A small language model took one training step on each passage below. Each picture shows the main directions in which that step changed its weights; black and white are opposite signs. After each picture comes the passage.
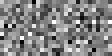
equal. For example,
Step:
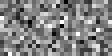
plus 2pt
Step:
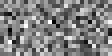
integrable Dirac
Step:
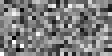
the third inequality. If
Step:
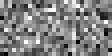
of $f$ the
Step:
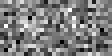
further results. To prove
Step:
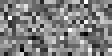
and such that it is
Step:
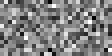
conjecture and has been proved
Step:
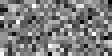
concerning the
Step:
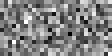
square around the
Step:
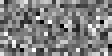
j\leq r$,
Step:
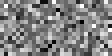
(A detailed
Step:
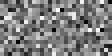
summation vanishes for
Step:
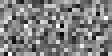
also interesting results.
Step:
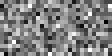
with the proof of Proposition
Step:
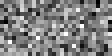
work on numerical methods for
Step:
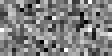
\\ & \exists
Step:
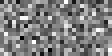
homeomorphic to the
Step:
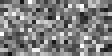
the lowest
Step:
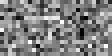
deep replacement
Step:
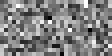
of matrix elements.
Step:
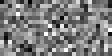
decomposition numbers. The result
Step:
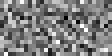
0$ Thus at
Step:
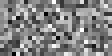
as a band sum
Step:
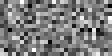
s & \beta &
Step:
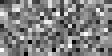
$$ For, clearly
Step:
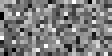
edge symbol are well
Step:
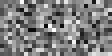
\vdots & \vdots
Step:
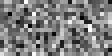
optimum controls
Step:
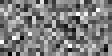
constant, and when
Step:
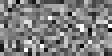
any flat map
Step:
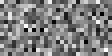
via its forward state
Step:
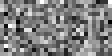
extend to $X$.
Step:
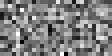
$K$ which is
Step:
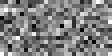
to a differentiation
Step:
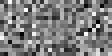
with \DF flow
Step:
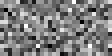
subscripts are contained in
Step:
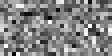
of a matrix.
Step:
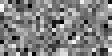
spaces, we have
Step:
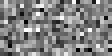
#1}} \newtheorem
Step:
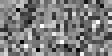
\rangle$, similarly
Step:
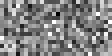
as marginals of
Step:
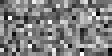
this case the dimension of
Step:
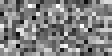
classes $\mod q$.
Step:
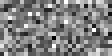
\conn u
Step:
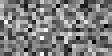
mid-point of
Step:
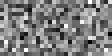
for her help
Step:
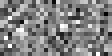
Now we consider two cases
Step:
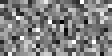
rational, is
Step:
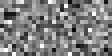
that the same conclusion holds
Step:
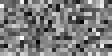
initial conditions on a regular
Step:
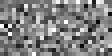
f \longmapsto
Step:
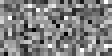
also is reflexive
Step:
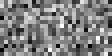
the notation in this
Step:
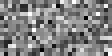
in the formulas
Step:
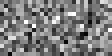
libro} for
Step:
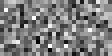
espace vectoriel
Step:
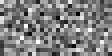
modular curves.
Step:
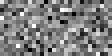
multiplication and summation
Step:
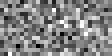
pseudodifferential operators in
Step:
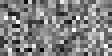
\] According to
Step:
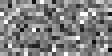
a special way on the
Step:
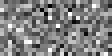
remaining functions. If
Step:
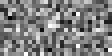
respectively. Due to
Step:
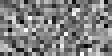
There exist positive constants
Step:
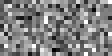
compact connected Lie groups was
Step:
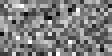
of the tensor product,
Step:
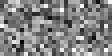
equivalent program of
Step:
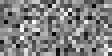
wave equation, see
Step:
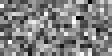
The second easiest term
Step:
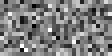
is an upper estimate of
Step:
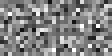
is orthogonal to the boundary
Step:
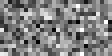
of length $n$
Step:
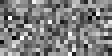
this case, the
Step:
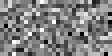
a contradiction to the
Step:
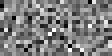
represent the closed curve
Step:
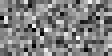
functions which is used for
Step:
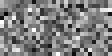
the latter setting see
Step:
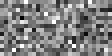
the maximal weights.) It
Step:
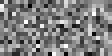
with its corresponding coordinate vector
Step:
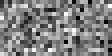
the statement of Theorem
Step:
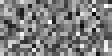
= -\imath
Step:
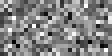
Evaluation of
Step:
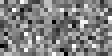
p, \Omega}
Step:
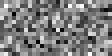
the $j$th
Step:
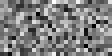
proving Green function
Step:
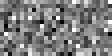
paper. The proofs
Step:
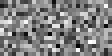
have the same {\it
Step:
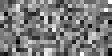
arbitrary algebras we provide an
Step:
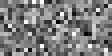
for any $\bar
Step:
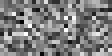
the Euclidean norm,
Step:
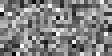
as a reflection of
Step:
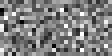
boundary. Then the restriction
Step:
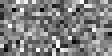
arguments are not new,
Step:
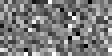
finding a nonlinear map
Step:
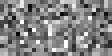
see that $\delta$
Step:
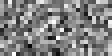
sufficient to check the
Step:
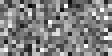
that we recover the
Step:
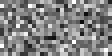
the midpoint algorithm
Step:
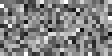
or character is sound
